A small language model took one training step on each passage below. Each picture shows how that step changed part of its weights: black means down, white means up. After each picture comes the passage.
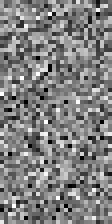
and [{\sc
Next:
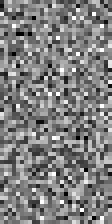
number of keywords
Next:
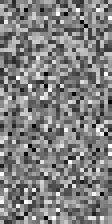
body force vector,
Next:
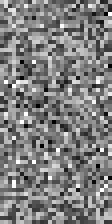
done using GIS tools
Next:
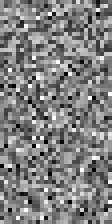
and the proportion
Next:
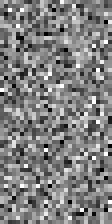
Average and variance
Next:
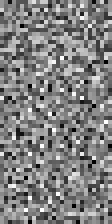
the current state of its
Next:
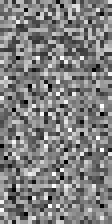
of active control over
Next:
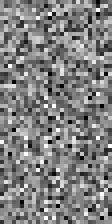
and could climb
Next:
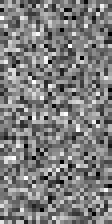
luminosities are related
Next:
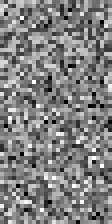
members team with
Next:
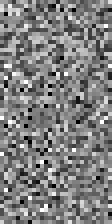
to consider basis sets
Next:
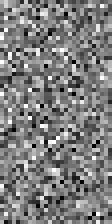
issues but also implies
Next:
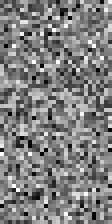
Based on the
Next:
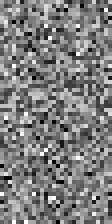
biology tools.
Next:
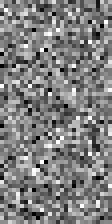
is studied. Method
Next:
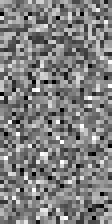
$f$, the first
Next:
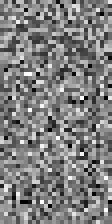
of each reference standard
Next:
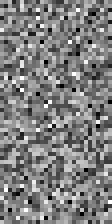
and supervision tasks
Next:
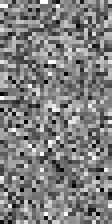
possibilities of
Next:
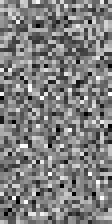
on other spectral components
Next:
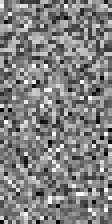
performance is, on
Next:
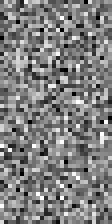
models can not accurately
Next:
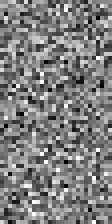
reflects local food,
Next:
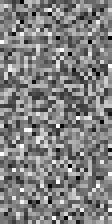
aluminium alloy
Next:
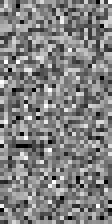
folders with
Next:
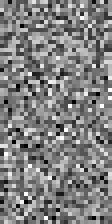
the boy starts
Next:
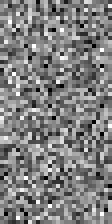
gender agreement are
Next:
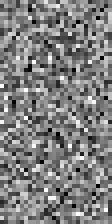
10 models by using a
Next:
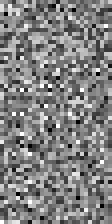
to produce all of the
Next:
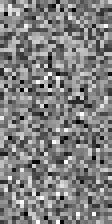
to the medial side
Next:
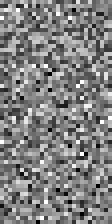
for both, by
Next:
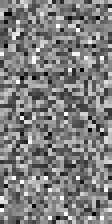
Murder, in
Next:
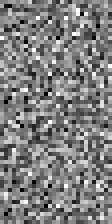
feed cutting force for
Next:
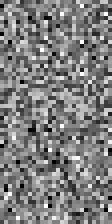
the FMM
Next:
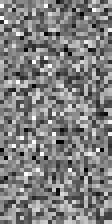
Consent taken for
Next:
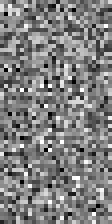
to characterize the three
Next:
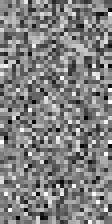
consistent to our study as
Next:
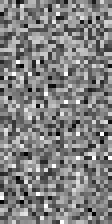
their low computational complexity
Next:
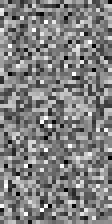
confirming that if
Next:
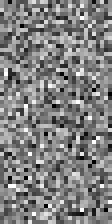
the observation of samples that
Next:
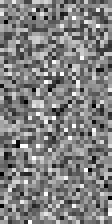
test: starting at
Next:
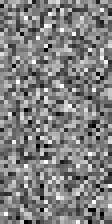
Evslin and
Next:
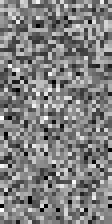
on acquiring
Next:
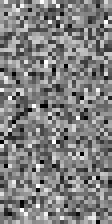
have evolved a strategy
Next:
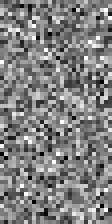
s/K] have
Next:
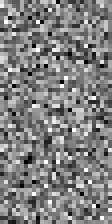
form campaign
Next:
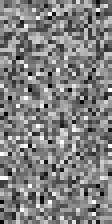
and personal data,
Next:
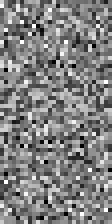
to infection, which
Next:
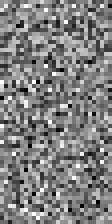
into one cluster. The
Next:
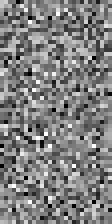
perspective of
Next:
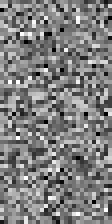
literature results are listed
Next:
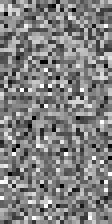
to z_t ,
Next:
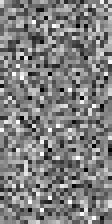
number of features for more
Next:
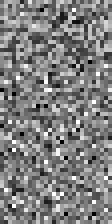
ν (CH)
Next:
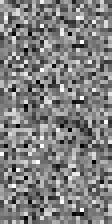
that cases of patients
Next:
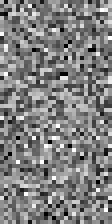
detection and electrical
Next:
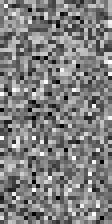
outcome. Therefore,
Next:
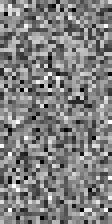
to the development of
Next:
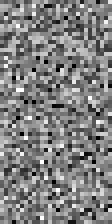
compare with the case
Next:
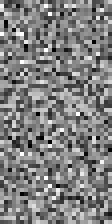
which the forcing
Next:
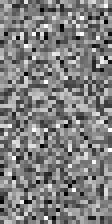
in bad times
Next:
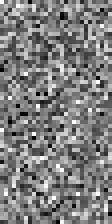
approach. Our methodology
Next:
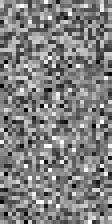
water or air are
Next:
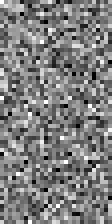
implementation modalities required
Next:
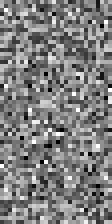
is the standard model for
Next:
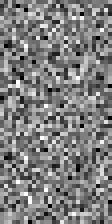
distribution by sex of
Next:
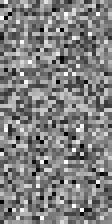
can assume that the target
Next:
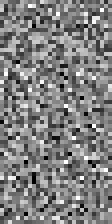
modified so that the
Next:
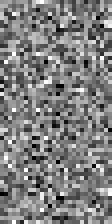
contains suggestions for
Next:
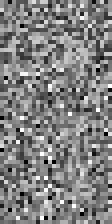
the user and the cloud
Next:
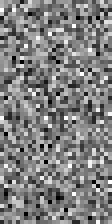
social distancing
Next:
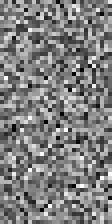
of comparison both coefficients can
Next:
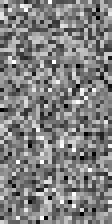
seeks and it was
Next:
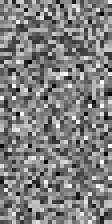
of string-like
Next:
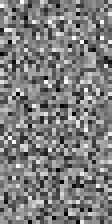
a weighted sum of
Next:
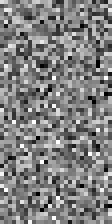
consideration is, whereas
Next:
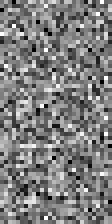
is isotropic
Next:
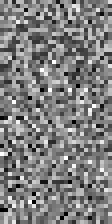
of mechanical forces
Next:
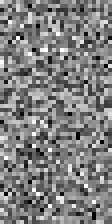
exists a range of
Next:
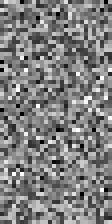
In this section we provide
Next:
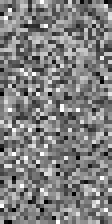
plots [8]
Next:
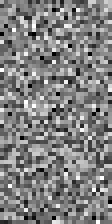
the semantic constraints
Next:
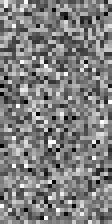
tools; validated and
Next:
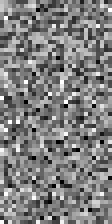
mixture was worked
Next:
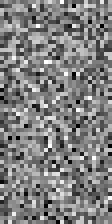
Variables} By
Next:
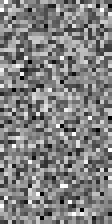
thus fragments
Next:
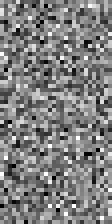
my knowledge regarding
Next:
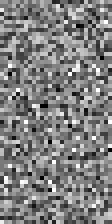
there is a phase transition
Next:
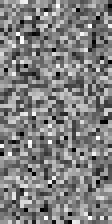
spin and valley
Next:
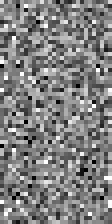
between direction of magnetic field
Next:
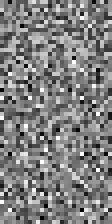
the surface of a
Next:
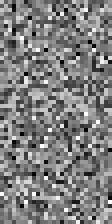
in Sect.
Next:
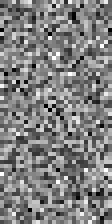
of saint
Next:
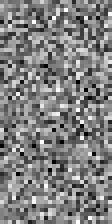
satisfies a generalized
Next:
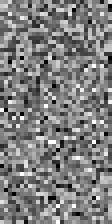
methods which we do not
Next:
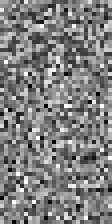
it falls off
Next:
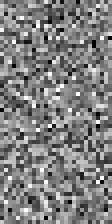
and right road
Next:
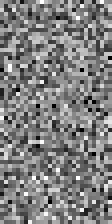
this large foundation,
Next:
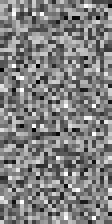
Sciences, University of
